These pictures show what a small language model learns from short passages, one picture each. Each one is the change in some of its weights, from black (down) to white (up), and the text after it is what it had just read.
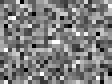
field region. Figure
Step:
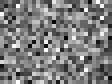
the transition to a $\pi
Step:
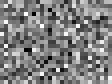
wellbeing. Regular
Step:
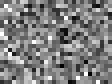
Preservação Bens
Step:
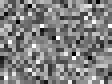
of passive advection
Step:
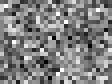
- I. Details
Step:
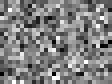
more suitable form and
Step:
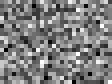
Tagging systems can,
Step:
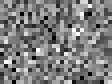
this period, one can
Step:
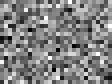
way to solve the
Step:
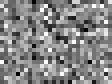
WBC and CRP
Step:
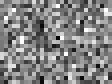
eumelanina no
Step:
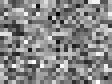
was found to be 12
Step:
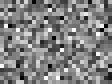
the negative sign of the
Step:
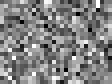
establishment are of
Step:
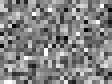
worsens the level of
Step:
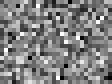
N}$ via the relation
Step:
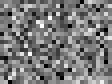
find implied correlations
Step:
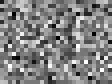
which is consistent with the
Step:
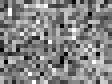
on optical DSS
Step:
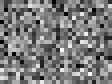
grown practically
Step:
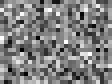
well-known information
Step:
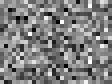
time dependent neutron
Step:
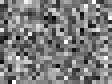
mulkini bir
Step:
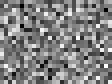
alumnado. Da
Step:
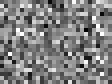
$\kappa$. The fact that this
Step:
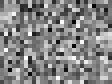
*Pentru o
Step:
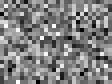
environments that promote
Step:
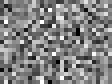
vor allem im
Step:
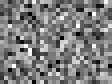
desarrolladas por
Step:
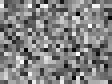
Computing Center for
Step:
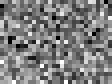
and neutrinos, with
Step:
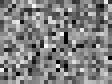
Test results by an expert
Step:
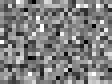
V . The results are shown in
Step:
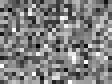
computed according to
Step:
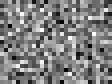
as in Fig.2a is
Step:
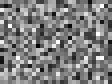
past efforts at
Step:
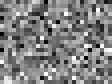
biodiversity and
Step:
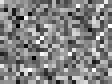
and 3 are examples of
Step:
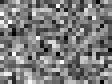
Needs a large
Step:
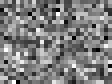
can be reached with different
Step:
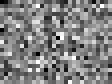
skin recovery within
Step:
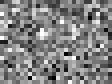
sheds light on the
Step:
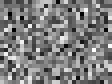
emas, balki
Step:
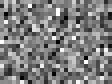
valuable information regarding
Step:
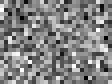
such detections would provide
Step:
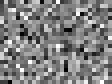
electrodes in an
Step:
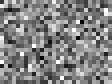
Slow and Delayed
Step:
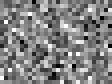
form of the power series
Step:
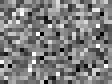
generation. We assumed
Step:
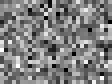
recommendations of the
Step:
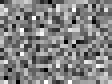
found that social influence
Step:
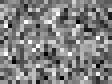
and analyze information.
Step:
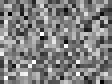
maintain a view which
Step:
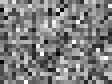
copper grid. The
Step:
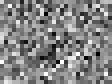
parties and their emotion
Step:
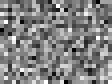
of hydrolyzed
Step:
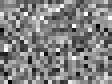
applied voltage,
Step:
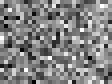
of information bits $L$
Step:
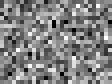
see why it is
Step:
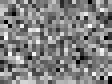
Ministry of
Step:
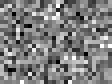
mobility approaches,
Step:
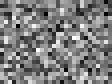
Alegre, v.
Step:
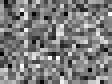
\caption{ Predicted
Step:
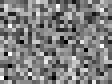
dominate the cross
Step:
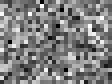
all samples, except
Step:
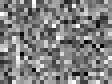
seeking to raise
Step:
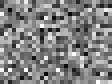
innovative solutions to
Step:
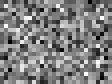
command and control systems.
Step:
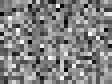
van een veilig
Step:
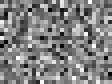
The spectrum thus
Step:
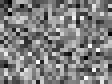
de Empresa
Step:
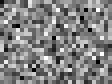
the rapid development of
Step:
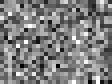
in the as-grown
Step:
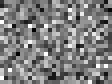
all steps of the data
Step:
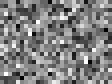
Cu, Cr,
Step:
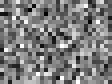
Centre at University
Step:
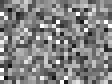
that the solutions used by us
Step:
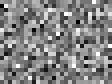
receiver using a
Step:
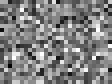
left to right, represent
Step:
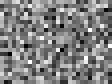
for instance, at
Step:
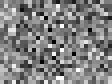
problem of multirate
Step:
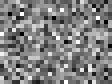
becomes localized. In
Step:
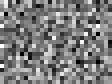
couples linearly
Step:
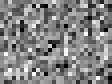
0.1 dB for the
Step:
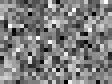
tetrad obeys
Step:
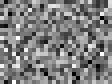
requirements specifications of
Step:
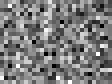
the segment number.
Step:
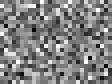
method and time of application but
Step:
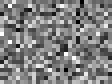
In this paper we propose
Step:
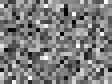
does not have such an
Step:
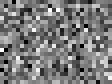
preparation, five
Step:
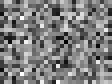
T L - T 2 F
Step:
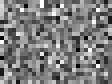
elliptic equation with
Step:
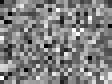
this deliverable, the
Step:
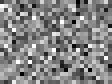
consent to publish,
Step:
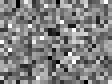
maps, text
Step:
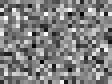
pois sua forma de
